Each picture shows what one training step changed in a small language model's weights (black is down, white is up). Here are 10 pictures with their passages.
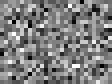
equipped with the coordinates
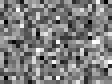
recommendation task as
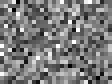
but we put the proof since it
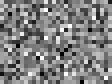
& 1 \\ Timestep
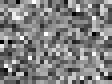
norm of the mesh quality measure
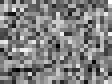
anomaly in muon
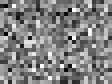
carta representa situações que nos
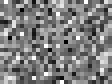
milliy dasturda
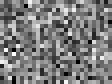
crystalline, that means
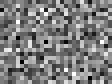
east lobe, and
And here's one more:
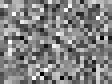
satisfies \begin{equation}
